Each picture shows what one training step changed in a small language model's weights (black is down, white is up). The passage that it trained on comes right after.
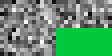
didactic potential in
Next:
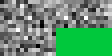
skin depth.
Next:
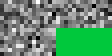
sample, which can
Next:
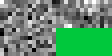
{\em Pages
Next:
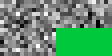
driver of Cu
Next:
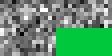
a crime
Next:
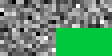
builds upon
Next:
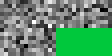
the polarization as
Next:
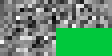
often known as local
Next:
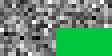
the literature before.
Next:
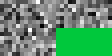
short distance behaviour of
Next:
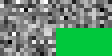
well as by core
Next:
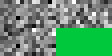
expression pattern that
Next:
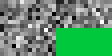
obtained, the following
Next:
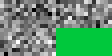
founding of
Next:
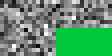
cap M.
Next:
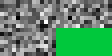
topology of the
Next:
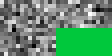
within a certain population
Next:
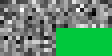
could have as low
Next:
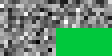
can deform the integration
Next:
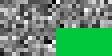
competence over the
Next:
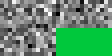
is proposed to detect
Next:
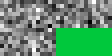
solution, and find
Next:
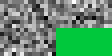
of conditions. The
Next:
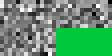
an ADC
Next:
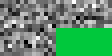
of interest.
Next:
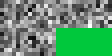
such an expansion of
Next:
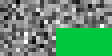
distance from the marked
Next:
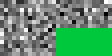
are connected to their
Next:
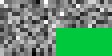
Quick Image
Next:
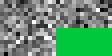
the same form as
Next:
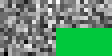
a comparative study
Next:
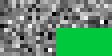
atomic lattice, where
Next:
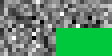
data into initial
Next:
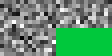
of the galaxy that
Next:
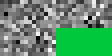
modulations or
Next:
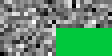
differential equation, we
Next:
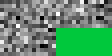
dedicated to the
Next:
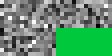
factor \beq
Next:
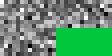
de los
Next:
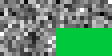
for the asymmetric
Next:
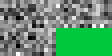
specialized code
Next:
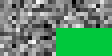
melody of
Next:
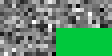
the status of
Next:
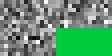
at a distance
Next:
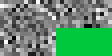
We treat the
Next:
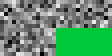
high market trading
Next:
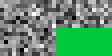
period The cost of
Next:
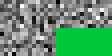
efforts to find out
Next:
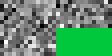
total production of
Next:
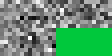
and performance benefits.
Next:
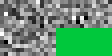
time evolution it is
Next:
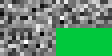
Bartal et
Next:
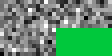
can be seen in
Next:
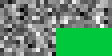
is usually large).
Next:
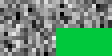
direct way to
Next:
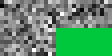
the detuning
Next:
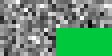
transformations distinguishing such
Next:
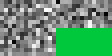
as a function of
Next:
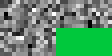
function is necessary to
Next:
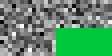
model and used the
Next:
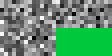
out-perform other
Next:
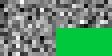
GPa, followed
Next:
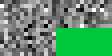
Very high growth
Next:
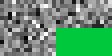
indicating similar effects to
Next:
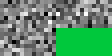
Society' of
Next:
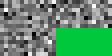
is satisfied due to
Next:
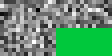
not isolate any
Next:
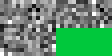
simulations, in order
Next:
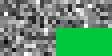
time dilation factor
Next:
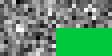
this sense, the
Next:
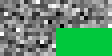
parameters of this
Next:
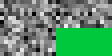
used in a variety
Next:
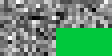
not shown.
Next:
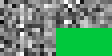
potentially develop into useful
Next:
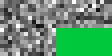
attempt. As an
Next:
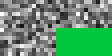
hear it,
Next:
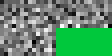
of Inland
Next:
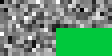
words in sentences
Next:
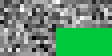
refer to the survey
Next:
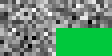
ways of doing
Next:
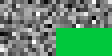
MIN, valid
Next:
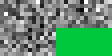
time to improve their
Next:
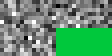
term of that equation
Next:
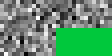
sharply, it
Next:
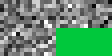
effect of BOD
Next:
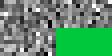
that not all
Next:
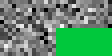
model of the theory
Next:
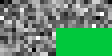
has the very important
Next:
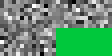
simpler decoder
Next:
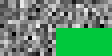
required, significantly reducing
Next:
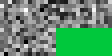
was to study the
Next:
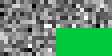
lesion fully
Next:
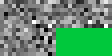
the Persian at
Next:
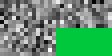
applied solution or contribute
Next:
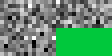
within dwarf
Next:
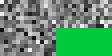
an effective heavy vector
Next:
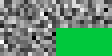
in accurately
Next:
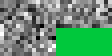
interest in alternative
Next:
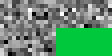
The positive pole
